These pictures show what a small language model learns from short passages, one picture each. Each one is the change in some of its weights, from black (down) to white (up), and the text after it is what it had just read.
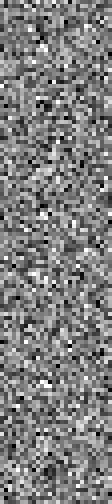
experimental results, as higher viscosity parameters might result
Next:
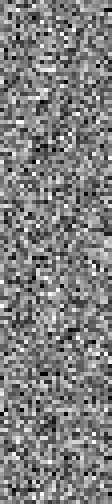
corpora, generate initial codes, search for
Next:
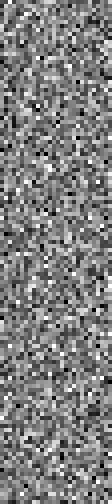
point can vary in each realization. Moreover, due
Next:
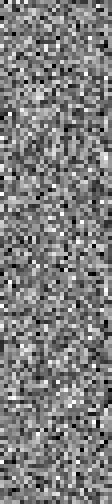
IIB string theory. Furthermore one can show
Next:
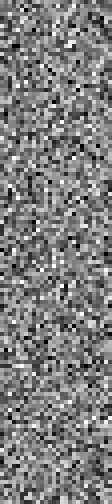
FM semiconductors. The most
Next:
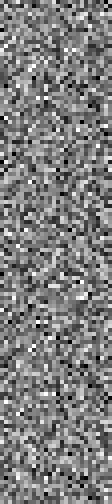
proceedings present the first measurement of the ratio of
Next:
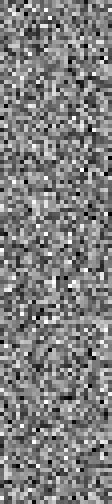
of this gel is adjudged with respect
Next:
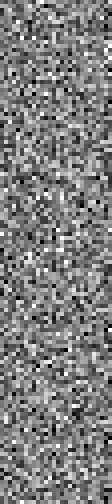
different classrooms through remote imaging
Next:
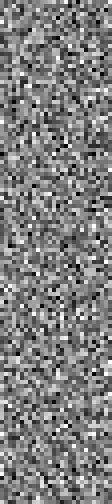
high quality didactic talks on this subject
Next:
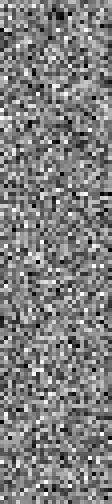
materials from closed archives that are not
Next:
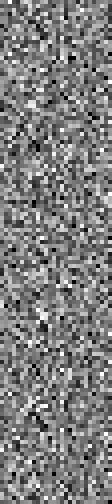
kinds of data, such as security events and
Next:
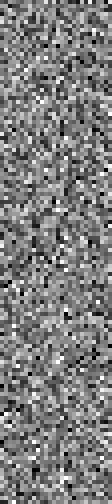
paper questionnaire tool were used to collect
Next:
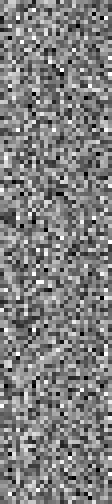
has the same name as a place usually has
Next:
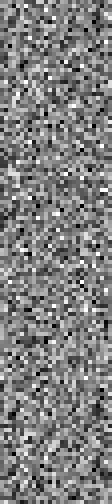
BH mass). This is the starting point of
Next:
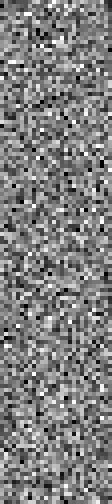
video streaming (Treasure
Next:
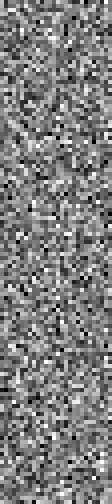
of Sgr and the DM halo.
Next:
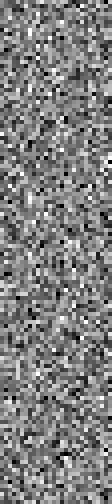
health. The mapping reviewed published
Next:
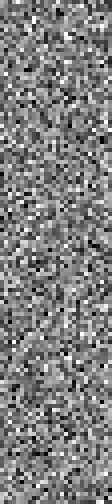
c^2$ it is worth checking the
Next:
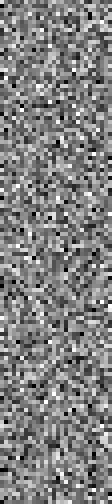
while the Markov chain loses this
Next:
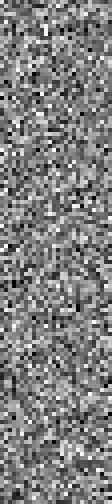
the transmitted symbols. when
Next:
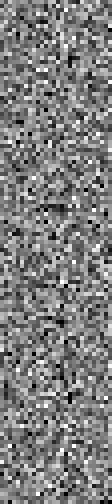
view of board as a strategic contribution to
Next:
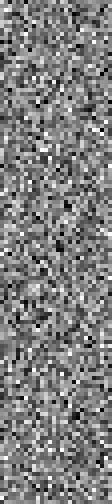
grains, therefore electrons behave as
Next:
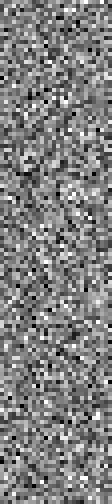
drafting a thesis, providing
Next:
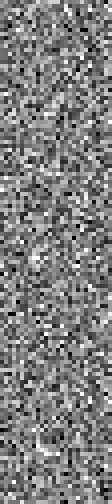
calculated. The thickness of the molecules of all
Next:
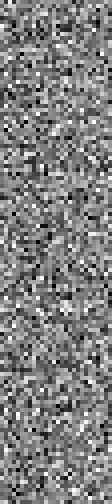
and $r$, the azimuth
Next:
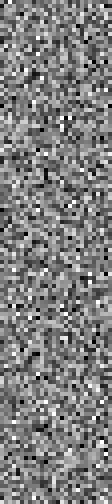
is one of the risk factors that can affect
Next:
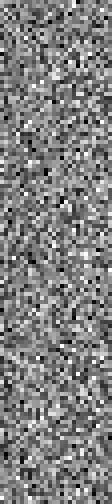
0.03V to see that the how the result
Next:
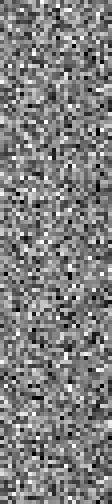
Probiotics and Prebiotics
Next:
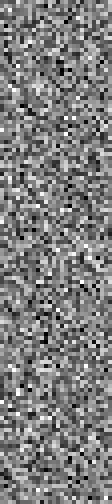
- A disruption of the body's natural
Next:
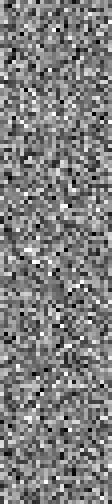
($\Delta H_A^\circ \pm
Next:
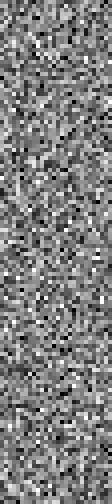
Systems (BIFI), University of
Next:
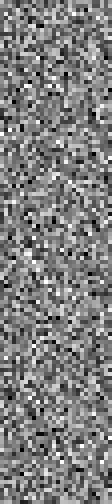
essential, because otherwise the Diophantine
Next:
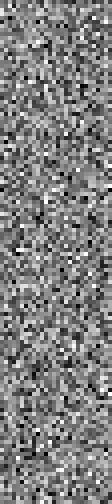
dimension of the representation $\mu$ in the classical limit
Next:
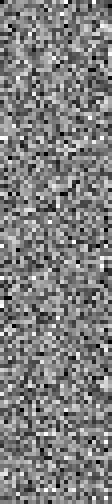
laser. Such changes are typical for
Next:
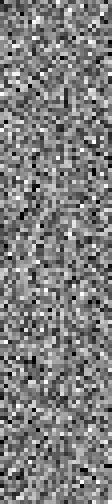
single specimen was not caught."
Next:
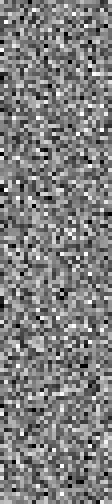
during the time of surgery and gradually
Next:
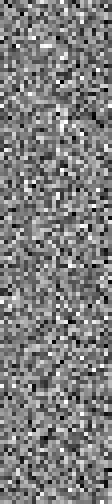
stakeholders to build teacher capacity, by
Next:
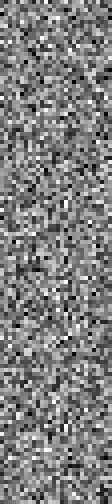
predictions from microlitre-scale
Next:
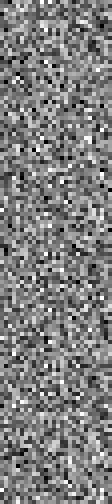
These dramatic changes of the electronic structure
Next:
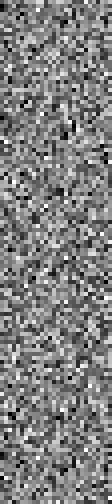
in their catalogues. The affordances that
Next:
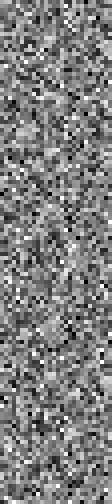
F'10) Currently he is a
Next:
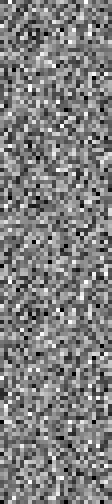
heating on the coupler and to have a
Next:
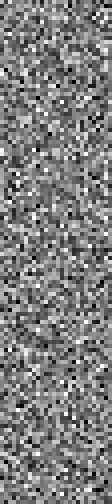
is previously proposed for pairs $(A_N ,
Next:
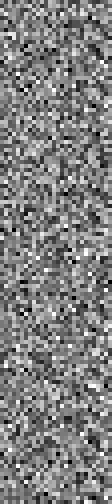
of the first line is consistent with zero,
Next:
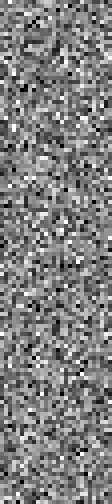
were estimated by least squares linear regression
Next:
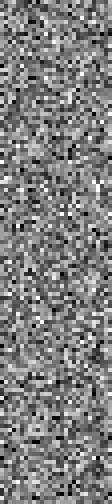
Social and Political Sciences
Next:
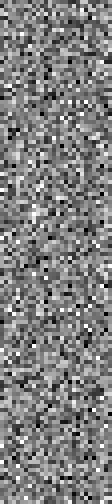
of a tumor is still a considerably
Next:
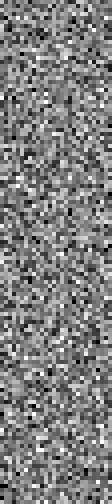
on their diversity and prevalence emerges in
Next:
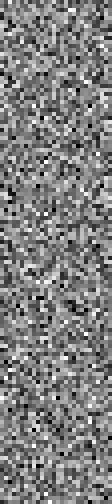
estimates of transient density for flux densities
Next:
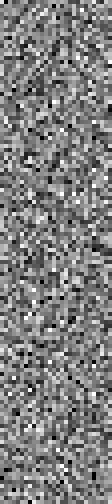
MSA; or \item you are an independent
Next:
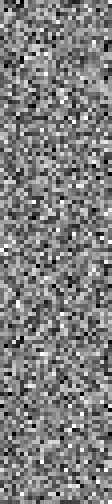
reference the input source data. The iterator
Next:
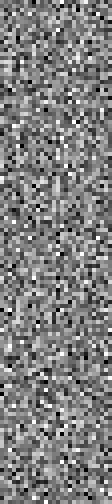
consultants tend to be ineffective
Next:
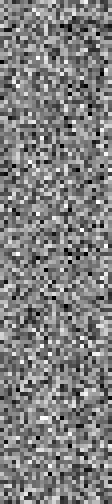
by treating the diameter of oscillating
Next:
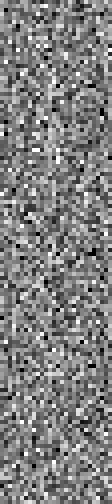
$K_S$. The best candidates
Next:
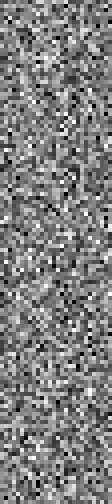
feeder fibre lengths. The problem,
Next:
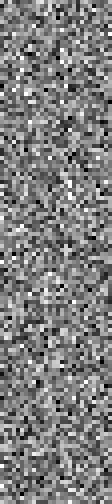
or areas ⁵ UNEP –
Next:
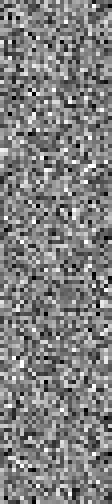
mode in (\ref{maineq1}) and
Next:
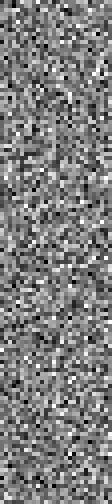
was reduced to 200, due to incomplete
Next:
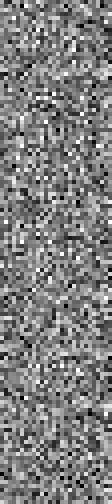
the simulation for the first ten cracks of
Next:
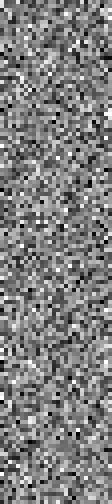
4.26 Very High 4. can
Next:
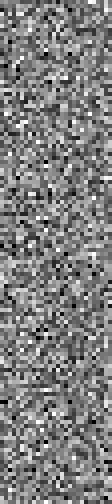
\rangle \mid \bar{C}
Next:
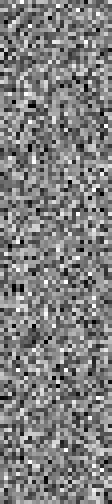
the chemical potential lies precisely at the
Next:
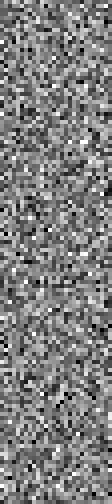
at the intersection of artificial intelligence
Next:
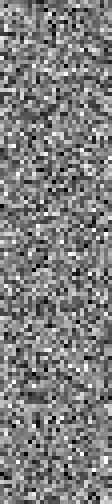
for scenario~A the respective regions for
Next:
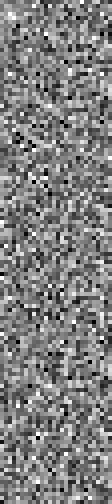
pervasive in ADsafe.
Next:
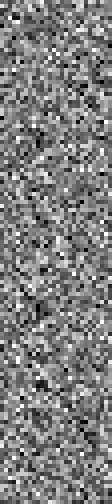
For instance, when the signal is band limited,
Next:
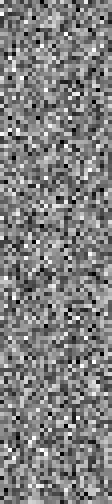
magnetic fields thus providing the transition to a SF
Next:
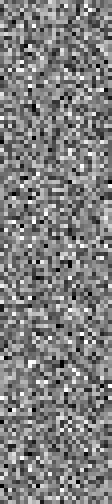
($Re = 2000$) and experiments ($Re =
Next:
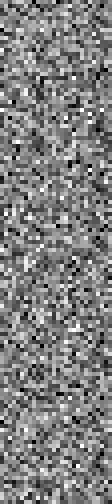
Buildings Institute • North
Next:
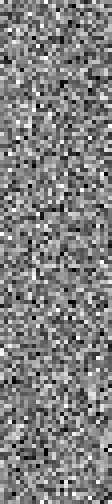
horizontal strips are marked in the
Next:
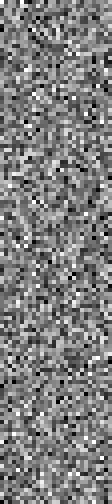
can conclude that research question was answered
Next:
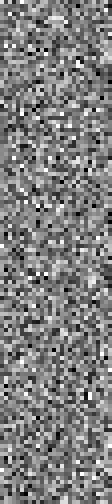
\item \emph{Read off image
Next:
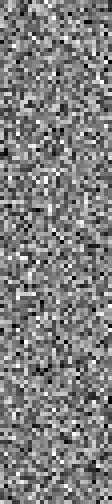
within urban road networks that cause
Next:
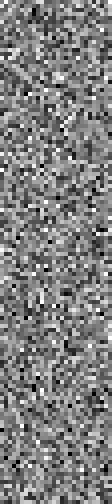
having broader He II $\lambda$4686
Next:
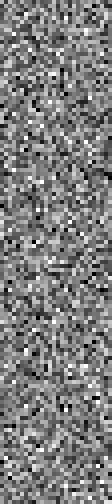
is employed as the knowledge-based method to
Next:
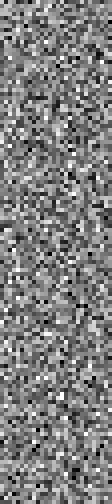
component is a real or phantom (or
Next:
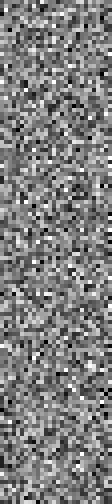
Naturales, Universidad de
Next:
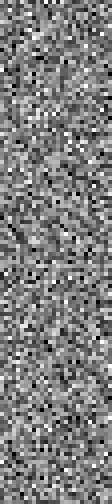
strategies are adopted to further boost the performance of
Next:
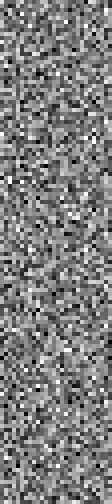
\begin{figure}[H] \centering
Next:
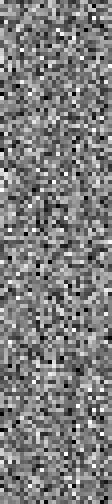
while 4 (out of 8) dominant
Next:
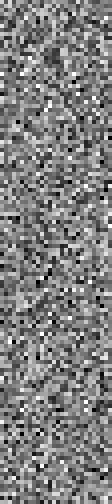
on $\tau$ and $\phi_g$, and
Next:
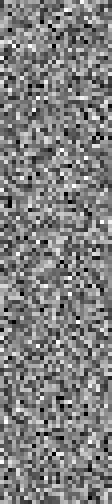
the other relevant events (in Howard's
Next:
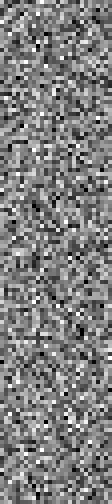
harmful effects of chemical and synthetic
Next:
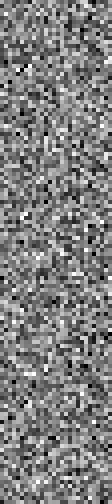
of the system. The main results obtained in the analysis
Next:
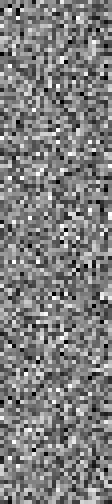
XR Health Training Healthcare education
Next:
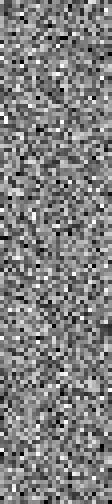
maintain. \begin{figure*}[htp]
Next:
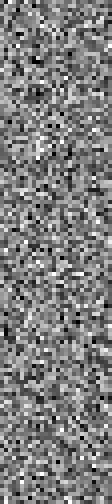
pyramid of triple “A”,
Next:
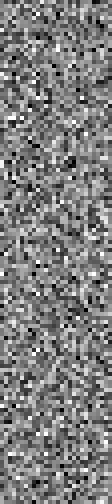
way of greeting someone, not only at
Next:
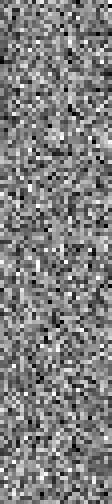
3.} Fluctuating magnetic fields flip the
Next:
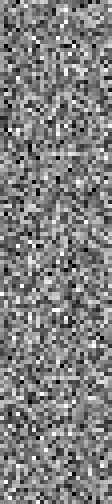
stopped at a geometrical
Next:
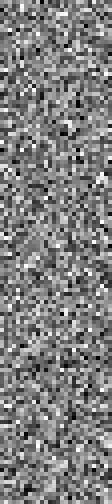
in Latin in a number of cases is
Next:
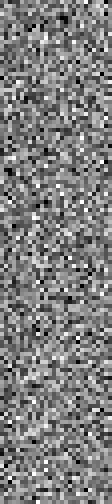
be rigorous. In other words,
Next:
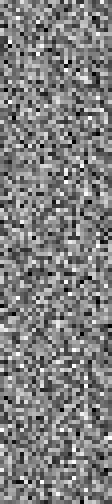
text=red!70!black },
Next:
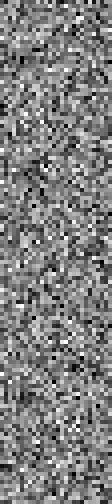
ROM Non-Diagnostic
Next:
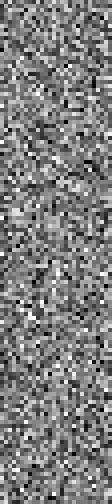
is present. The MOS instruments show similar
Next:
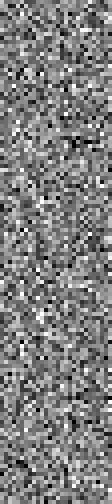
TPs. The AUC does confirm
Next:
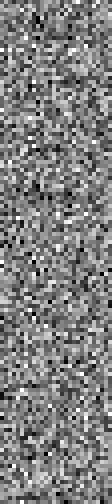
and ceasing at the blue open circle at
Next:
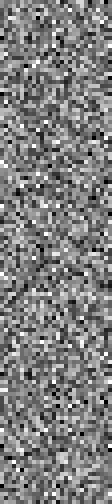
for CFS, IE, and
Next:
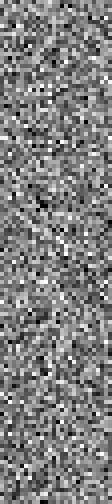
above, water exhibits many anomalous properties.
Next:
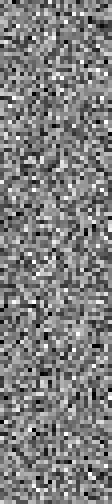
moment, if a vehicle generates any
